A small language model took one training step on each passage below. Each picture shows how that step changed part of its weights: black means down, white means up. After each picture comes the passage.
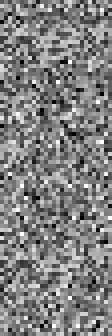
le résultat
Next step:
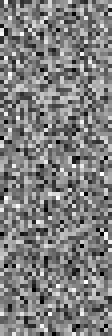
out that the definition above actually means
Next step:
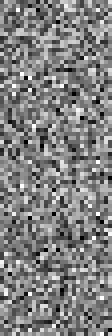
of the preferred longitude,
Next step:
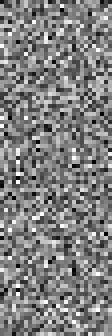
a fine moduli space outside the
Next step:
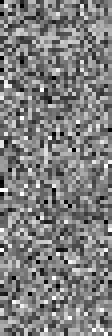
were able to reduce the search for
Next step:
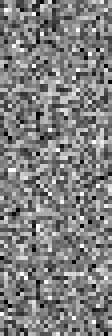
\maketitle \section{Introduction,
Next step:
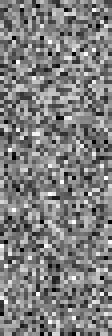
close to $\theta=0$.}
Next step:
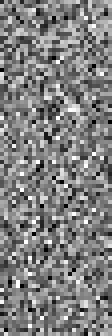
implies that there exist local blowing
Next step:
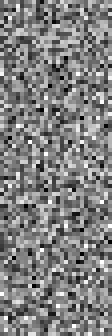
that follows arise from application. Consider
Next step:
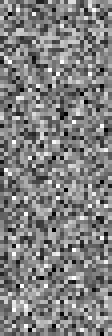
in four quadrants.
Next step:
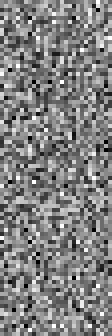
in theta} themselves.
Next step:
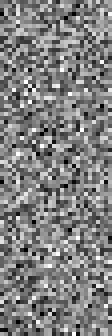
7.74% between the expected
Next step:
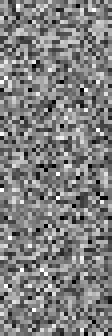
divisor for $X_m$
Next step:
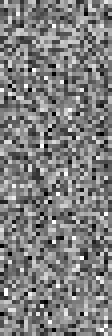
as in the case ${\mathcal
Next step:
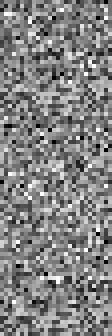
by coset action. Then
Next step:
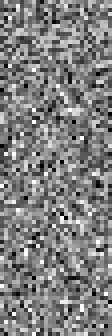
that every real-valued harmonic function
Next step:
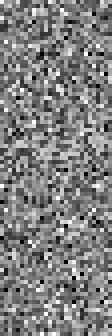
morphism of fs log stacks
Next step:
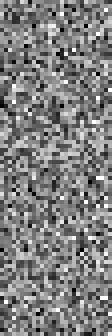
variables. A $\sigma$-type
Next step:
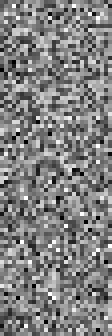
Schur stable. In this paper
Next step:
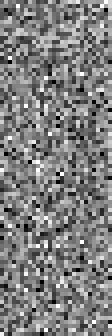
such that $p$ divides
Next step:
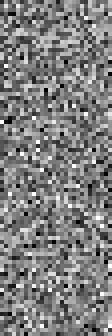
has a {\it tail}
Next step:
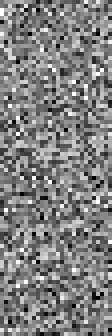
homaloidal polynomial which
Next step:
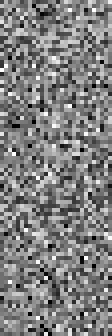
and $1 + \epsilon
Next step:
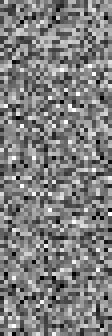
weak duality is useful, we usually
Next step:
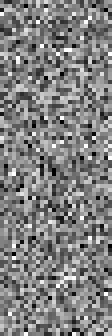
constants) $$ f(x)
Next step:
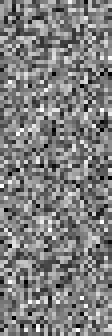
map from $M$ to
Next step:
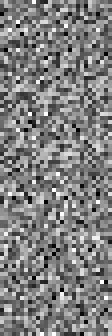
the first entry being smaller than the
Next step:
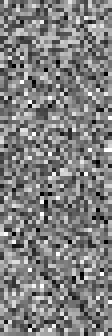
can affect the overall rate
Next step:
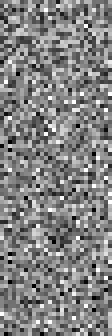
\\ \end{split}
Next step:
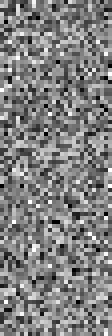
an evolutionary method. The main
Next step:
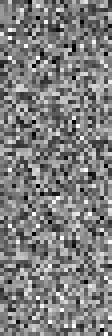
\begin{cases} \dis
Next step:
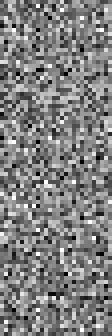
également une version analogue
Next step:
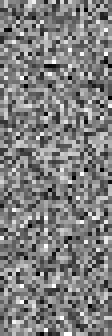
the largest open cluster we have seen
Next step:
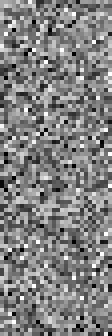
The $(p,q)$-dual
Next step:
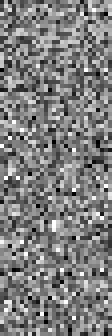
is, solutions of the equation $$
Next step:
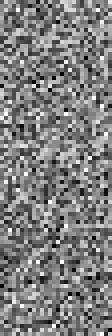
of ordered semirings (where
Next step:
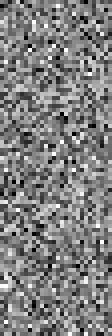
minimax over a collection of parameter
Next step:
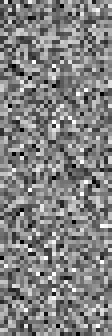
strictly diagonal dominant, each iteration of
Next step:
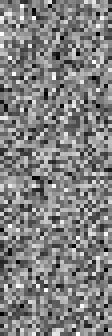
a Carleman estimate where all
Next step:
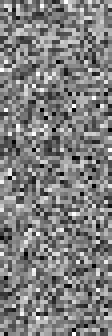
distributional (integral) kernels.
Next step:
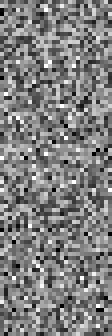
Figure 1: Bézier
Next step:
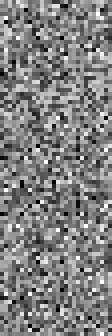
based on the Hungarian
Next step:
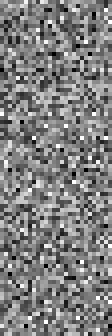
Charlier polynomial expansion of
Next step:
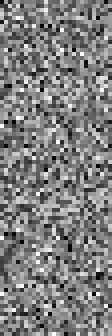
the Artin generators,
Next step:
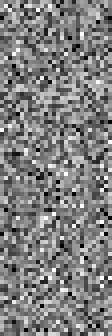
automorphism of $F$ to the
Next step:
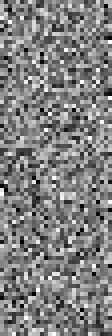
2r_0$. Clearly
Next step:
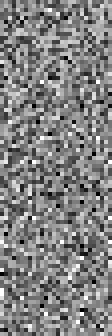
cluster analyses, {\red
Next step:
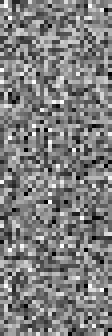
approach is also extended to consider initial
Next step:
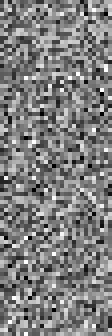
is called {\em the base curve
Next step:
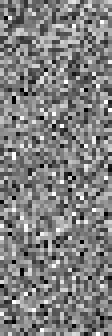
if $\tilde a$ is the
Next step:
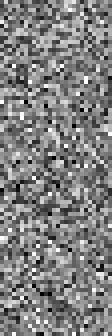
for their insightful discussions and
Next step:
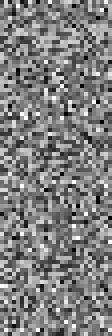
coincide, and define a (positive
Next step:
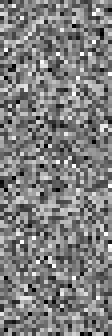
The condition iii) is satisfied
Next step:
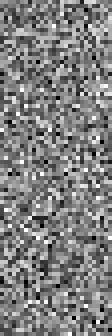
$\H_1$ contains
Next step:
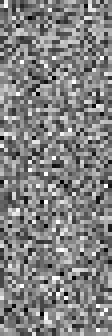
asymptotic formulae for the chords
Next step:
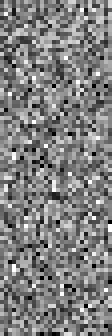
function $\psi^2$ that
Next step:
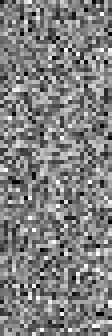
O(\Delta q) +
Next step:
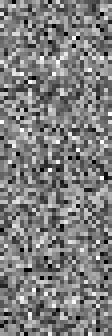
I]{Turaev}, taking
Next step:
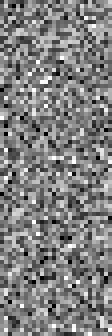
may be obtained as an integral against
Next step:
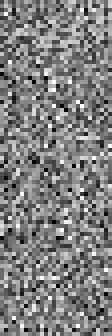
function $L(s,\tau
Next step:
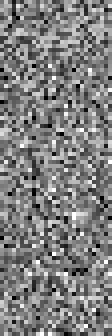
space variable and a BDF2
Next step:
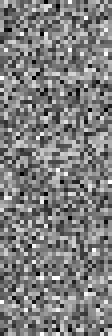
the canonical symplectic form has bounded
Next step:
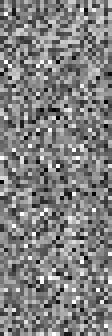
function of $T(Y)$,
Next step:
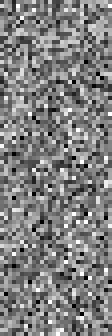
finite morphism if and only if
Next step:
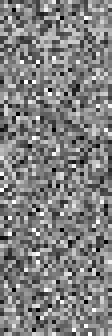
Problem Arnol'd gave
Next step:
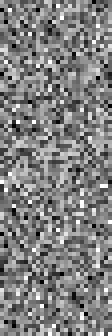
product of $p$-copies
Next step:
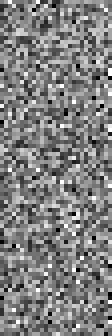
\begin{center} Department of
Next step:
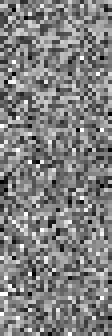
Nearest point projection from an
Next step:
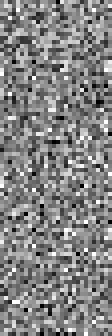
operators $\pi$. We define the
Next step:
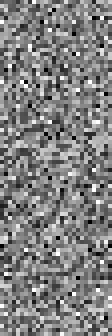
mixed Hodge--Riemann bilinear
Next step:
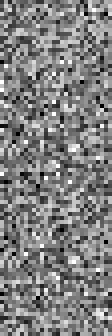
is called an optimal linear extension of
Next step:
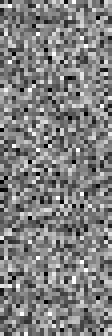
course-of-values induction is
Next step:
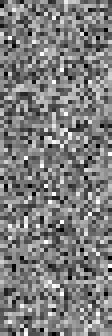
$\overline{\Gamma}$. Note that
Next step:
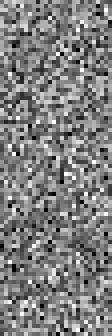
any $\beta\geq 0$,
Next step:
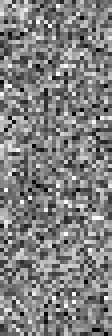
we are studing the stability
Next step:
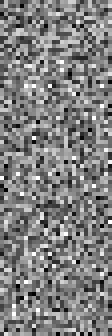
will find (i) the expressions
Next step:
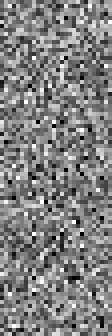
holds in the previous two cases.
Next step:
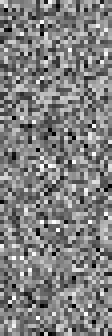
the spectrum $B_2$
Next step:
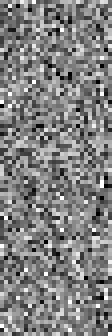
dumbbell drifts
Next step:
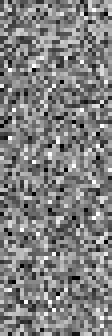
is weaker than one in
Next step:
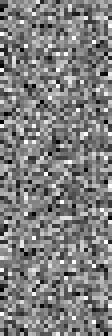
\cdot (x,t)
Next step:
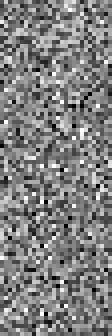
for analyzing the equality case in
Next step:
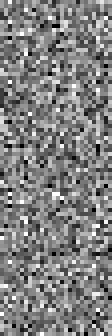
\ne \emptyset$. Fix a
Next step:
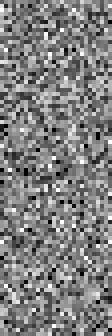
a graph on $n$ vertices
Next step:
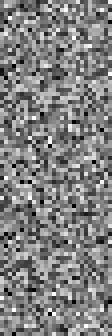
The results in this paper can be
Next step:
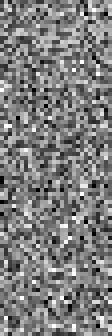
is obtained by introducing an asymptotically
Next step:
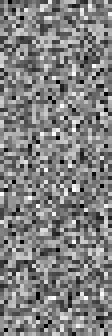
Lemma \ref{comparison},
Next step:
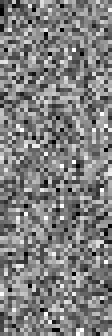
a ``regular varying'' analog of
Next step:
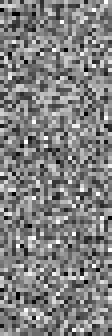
up (not necessarily unique) isomorphism
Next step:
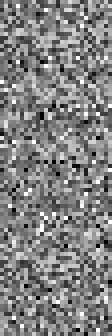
all $z\in Z$
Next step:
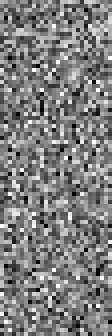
$\HomC$ the space of
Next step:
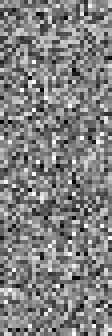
Thus, we have the alternative
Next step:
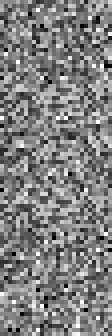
lors de la preuve du
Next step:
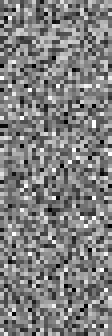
that $\overline{C({\bf
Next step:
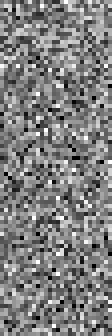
distribution on $LM$ of
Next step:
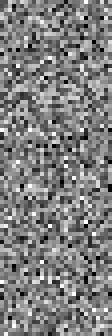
hyperplane by $\Pi (0)$.
